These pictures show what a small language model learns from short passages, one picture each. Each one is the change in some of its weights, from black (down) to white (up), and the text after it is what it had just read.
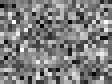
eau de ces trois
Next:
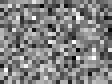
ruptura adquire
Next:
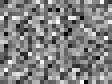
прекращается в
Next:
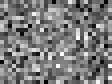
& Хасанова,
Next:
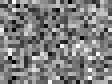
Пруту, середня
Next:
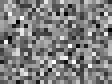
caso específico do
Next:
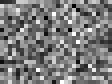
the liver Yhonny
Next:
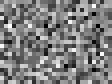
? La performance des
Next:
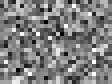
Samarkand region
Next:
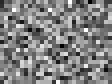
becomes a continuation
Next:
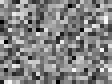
berilgan. Tahlil
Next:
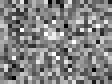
и максимального
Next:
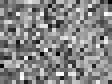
schwierig zu planende
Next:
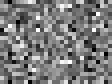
Кожно П.А.
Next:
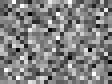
позначається на
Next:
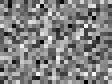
estuvo ligada a
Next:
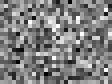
Nguyen, N.
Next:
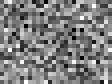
la parole pour la
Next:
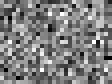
risiko yang mungkin
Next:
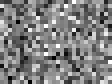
статей, за якої
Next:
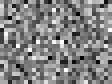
стран, а также
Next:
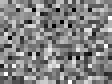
comunidades del norte de
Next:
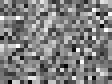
با در نظر
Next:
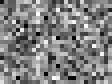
беременности. В то
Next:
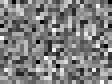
Har bir hisobot shakli
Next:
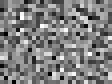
sobre sistemas inteligentes
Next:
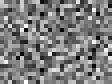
*Dreptul familiei*.
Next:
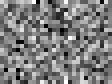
войсками в
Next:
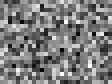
o que estudou, se
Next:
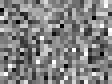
darajasi ularning suv
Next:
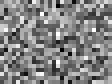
las reuniones, el
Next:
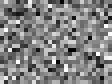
trabalho acelerado sob
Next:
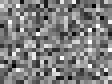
Anais do 7º
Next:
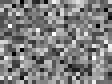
señalados en la
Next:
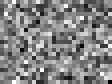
a világon.
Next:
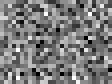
sih menurut mba
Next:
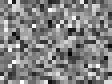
la justicia. Los
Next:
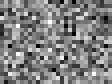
Elaboration of the Theory
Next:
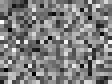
trí số
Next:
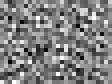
o Ente Público
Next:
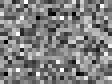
idioms in Uzbek
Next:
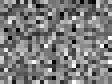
código ha sido
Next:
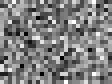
presupunea starea de
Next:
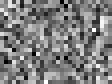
5. Адхамов
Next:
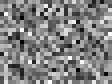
i na taj način
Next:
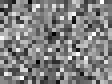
también serán de
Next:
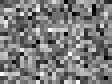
eshik orasi"
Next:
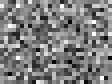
lo político, dentro
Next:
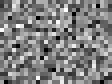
real situation of the former
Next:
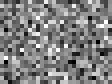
me l'a dit :
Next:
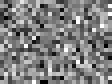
century innovations.
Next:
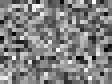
yosh xususiyatlariga
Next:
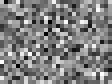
таблице 4.
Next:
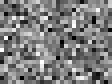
что «экономическое
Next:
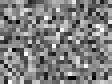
Lebens, während
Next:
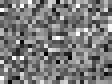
с. - Боговін
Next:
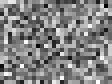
como se o sentido de
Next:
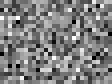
تاکید بر
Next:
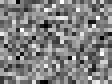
de ces pays,
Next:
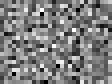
пацієнт мав
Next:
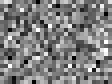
birželio 29
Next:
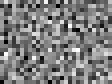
e adjacências;
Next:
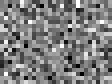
serão expostos a
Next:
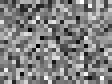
В наши дни в
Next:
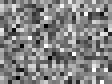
в которых выразил
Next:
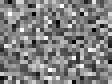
Entomologia Forense
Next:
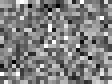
sich der Baustoff
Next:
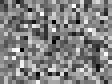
et recommandations en
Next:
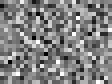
für Fortschritte
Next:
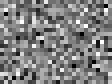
dua pendapat yang
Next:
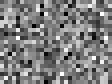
transformer nos façons
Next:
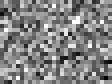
consolidação de uma
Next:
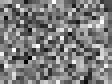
los resultados que no hubo
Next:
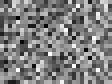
است. داده
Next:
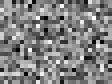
pariwisata yang
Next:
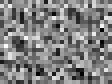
tajriba shuni
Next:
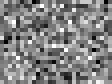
des dépenses en
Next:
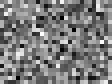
(stimme voll
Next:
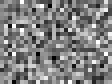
Ushbu terminlar
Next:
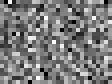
на платформах
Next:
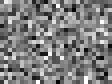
en la que no se publicó
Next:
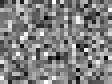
мавжуд 43 та
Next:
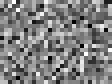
и странами ТС для
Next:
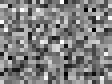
oshirish va pedagogik jarayonlarni
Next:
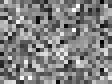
plural), sino
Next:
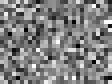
по аспектам
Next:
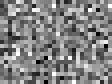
George habitan una
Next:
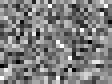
ana shu qizni
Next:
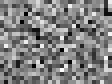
dados é automaticamente
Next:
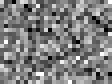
може впливати
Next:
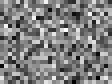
химической технологии.
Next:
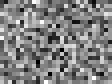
calota ocasionando
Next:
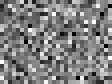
значение гречихи с
